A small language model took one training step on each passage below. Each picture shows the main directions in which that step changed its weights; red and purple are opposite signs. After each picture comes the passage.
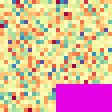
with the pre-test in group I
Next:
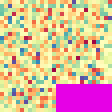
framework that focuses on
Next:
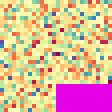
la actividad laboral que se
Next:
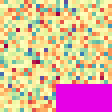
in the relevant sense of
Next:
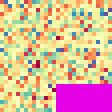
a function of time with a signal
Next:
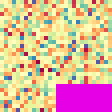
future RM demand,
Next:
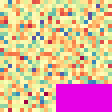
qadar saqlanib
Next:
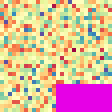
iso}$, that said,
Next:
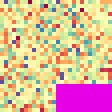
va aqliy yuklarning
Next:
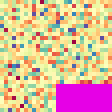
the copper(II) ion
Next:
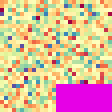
low-dimensional chaos.
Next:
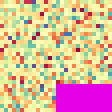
personal relationships that could have
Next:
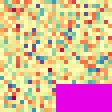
task: the model is
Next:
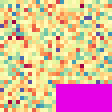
explains the importance and
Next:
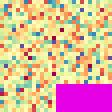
way to calculate critical
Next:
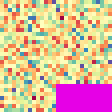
rows and 5 column
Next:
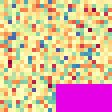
proyecto tuvo como
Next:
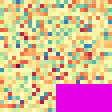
Group and European
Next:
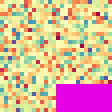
Bu esa ularni gen
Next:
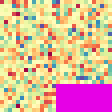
motion or fails to detect
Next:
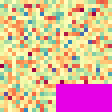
in a head-to-tail
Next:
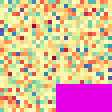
Infrared based surface depth
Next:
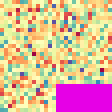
relatively flat. As $N
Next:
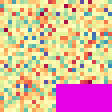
snowline is located in
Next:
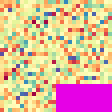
Kotowski [17] and
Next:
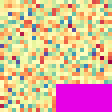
indicates exploration times of
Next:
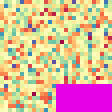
toward the economic development
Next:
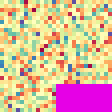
spikes increases upon
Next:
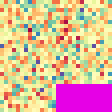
obtained rotation curves,
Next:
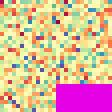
connection between external
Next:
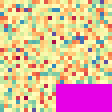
природної мови
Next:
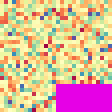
de medida nominal das
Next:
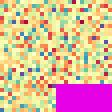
utilization of the underlying computing
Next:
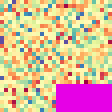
- Sampling the weak
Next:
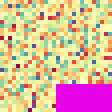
and makeup Septal
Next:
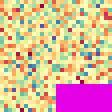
time, which corresponds to the
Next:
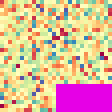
be excluded from the scaling
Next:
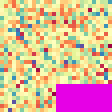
hysteresis behavior of
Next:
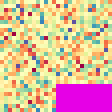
During sustained S2
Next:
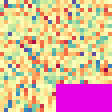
a height representation in which
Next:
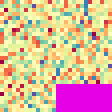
and a J2EE compatible
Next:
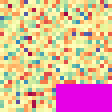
écrite Chapitre II
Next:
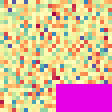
can see that definition of
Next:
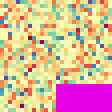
implementación, análisis de la
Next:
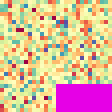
taraqqiyot asri
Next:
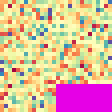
iguales a nivel
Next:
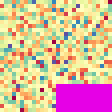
steps to feature extraction and
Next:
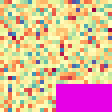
of protected health information, such as
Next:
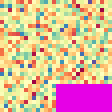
repetition code. Light
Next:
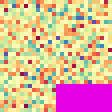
fondamentale dello
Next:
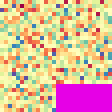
engineering guidance and
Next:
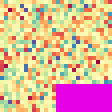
the subject, similar conceptual
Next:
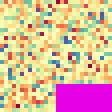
of Fig.~1, representing,
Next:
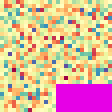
during training. In contrast,
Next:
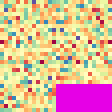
IMF peuvent
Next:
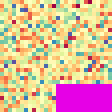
two points lying on two
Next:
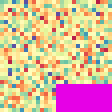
podemos indicar de
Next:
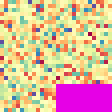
effectiveness of job
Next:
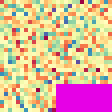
mappings (f, g) of
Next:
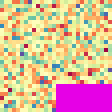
Bayesian model We adopt
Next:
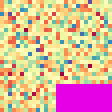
in this syntype
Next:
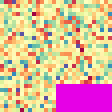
spine; the variability in the
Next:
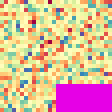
environment Hamiltonians
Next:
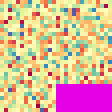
school teachers. In
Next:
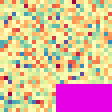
las primeras en la
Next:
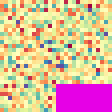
FIRST T1 T2
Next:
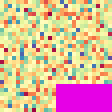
is performed through training processes to
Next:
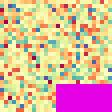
attrition of remaining
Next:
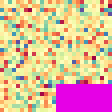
The book features a preface
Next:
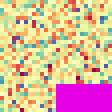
placement of nodes along
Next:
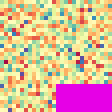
belgilar. Misollar:
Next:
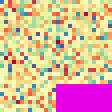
right now.' Kai
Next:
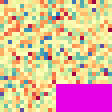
to learn the item weight
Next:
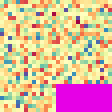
possible, reflect wishes
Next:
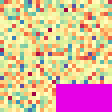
of the in-laws, the
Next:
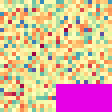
calculated among ER-positive
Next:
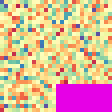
and Naidu² developed
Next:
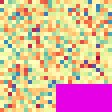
Kostina, V. V., &
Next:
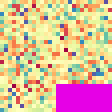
мислення ($r =
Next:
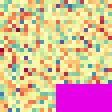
yetakchi o‘rin
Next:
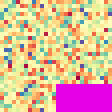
high current assets and is able to
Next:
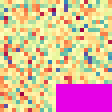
size, intraoperative
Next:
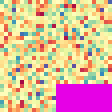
muammolari. - M.,
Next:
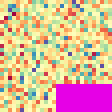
parameter settings. The best parameters
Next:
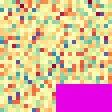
resulted in the identification of
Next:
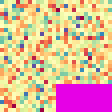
both zones, significantly
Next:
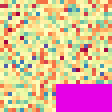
Friedrich. The
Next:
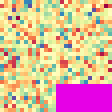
of SC-SBS in
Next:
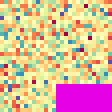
os conhecidos manuais
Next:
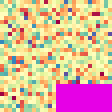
vitamin D (1,25
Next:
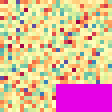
highlighting the need for more
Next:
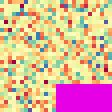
ICU data. We do not
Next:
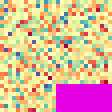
L, Cao Y, Chen
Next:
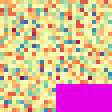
midline; and the male
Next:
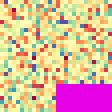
the point nature of $P$
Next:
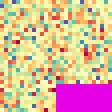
Carnot's theorem
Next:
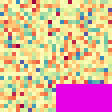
lain mengalir lurus
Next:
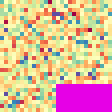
the transverse spin transfer function
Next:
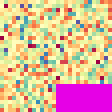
carries the energy and angular
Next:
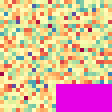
to implement the constitutional
